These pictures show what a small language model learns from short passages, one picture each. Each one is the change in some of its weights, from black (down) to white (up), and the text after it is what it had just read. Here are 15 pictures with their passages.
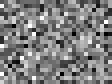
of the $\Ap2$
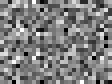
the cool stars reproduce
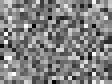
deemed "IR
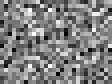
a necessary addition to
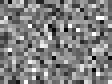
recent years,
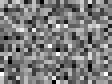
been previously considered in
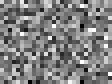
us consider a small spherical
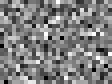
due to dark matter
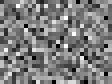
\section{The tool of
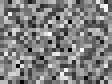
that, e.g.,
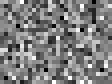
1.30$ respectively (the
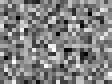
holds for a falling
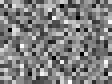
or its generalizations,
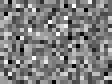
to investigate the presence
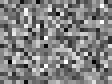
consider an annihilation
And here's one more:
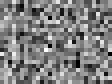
i.e.\ we will
